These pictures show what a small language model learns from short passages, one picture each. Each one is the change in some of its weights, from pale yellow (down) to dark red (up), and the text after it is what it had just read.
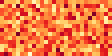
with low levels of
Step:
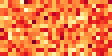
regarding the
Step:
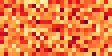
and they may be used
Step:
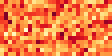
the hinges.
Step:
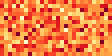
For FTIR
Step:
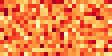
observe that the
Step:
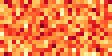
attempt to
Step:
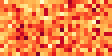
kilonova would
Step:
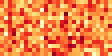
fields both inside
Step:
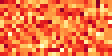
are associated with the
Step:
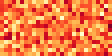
of Hamiltonian
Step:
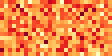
contribute , which
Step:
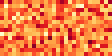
estimated through the use
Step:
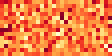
5 shows that under similar
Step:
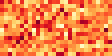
in the field.
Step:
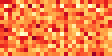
estimated transformations
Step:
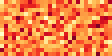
of Laponite
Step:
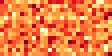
the same time it will
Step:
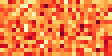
image data, we
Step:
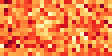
parameters more ideally
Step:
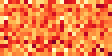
production. It can
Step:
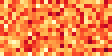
not reflect the
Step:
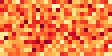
in each regime is
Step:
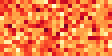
is shown in Fig.
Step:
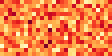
while the rest had
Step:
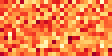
for the characterization of
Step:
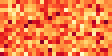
or outsource
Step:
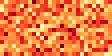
and machines can
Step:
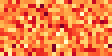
maximal, under
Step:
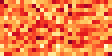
and the same is
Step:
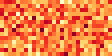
were decided
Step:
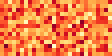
adaptive model of
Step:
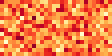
examined by studying
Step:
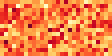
both lignins.
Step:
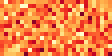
optimization approach,
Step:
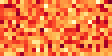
con un mayor
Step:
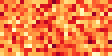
to retain the
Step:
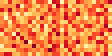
patients with
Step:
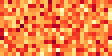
any wavelength
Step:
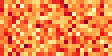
using PQC -
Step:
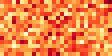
brain development,
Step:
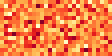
with ``thick
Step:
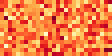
at all: the total
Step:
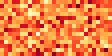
required energies
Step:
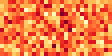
that the sterile
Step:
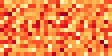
systems using various functional
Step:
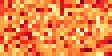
normalization reference
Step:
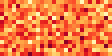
heap variants
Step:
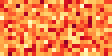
study captures how
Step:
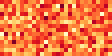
connected to the
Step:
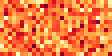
will, as a result
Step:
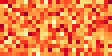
to include not only
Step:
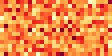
Sanitation in
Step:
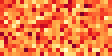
of an array
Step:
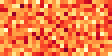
altering existing
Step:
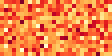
the acceleration
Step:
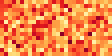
of an effective
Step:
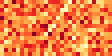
margin of
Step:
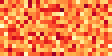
analyzed a
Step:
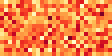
limb pain
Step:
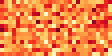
to conduct the
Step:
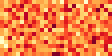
clear instance where
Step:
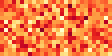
of quantum gravity
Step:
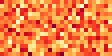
demographic variables in
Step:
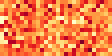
This paper proposes
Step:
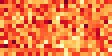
are trained on
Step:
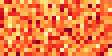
mentioning of
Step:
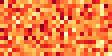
suggested that the
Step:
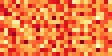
that also the maximum
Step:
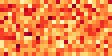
with a spot
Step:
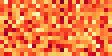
technique was
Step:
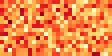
over large samples and
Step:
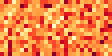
known phase offset
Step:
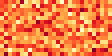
for monitoring and
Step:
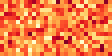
have corrected vision
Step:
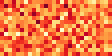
lower risk of
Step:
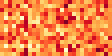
four countries
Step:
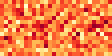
of Ukraine
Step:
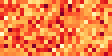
rules that can
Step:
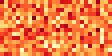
well suited for
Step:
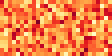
as boundary symmetry
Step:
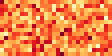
the regime of small
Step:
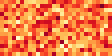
to manage stress
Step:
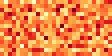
{\eightit University
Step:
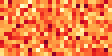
account) and
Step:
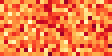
needs to consider very
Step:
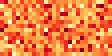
cost by up to
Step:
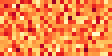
The primary
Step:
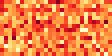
in physics are
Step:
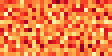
excluded at the
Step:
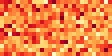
is the shape
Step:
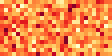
statistics P values
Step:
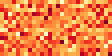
trailing, which
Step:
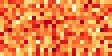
about market news
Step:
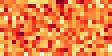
it classically would be
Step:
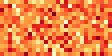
stress σ
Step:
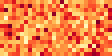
encoded in
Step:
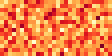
magnetic pressure and
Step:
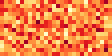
in which the FP
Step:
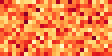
and $\mu$ are
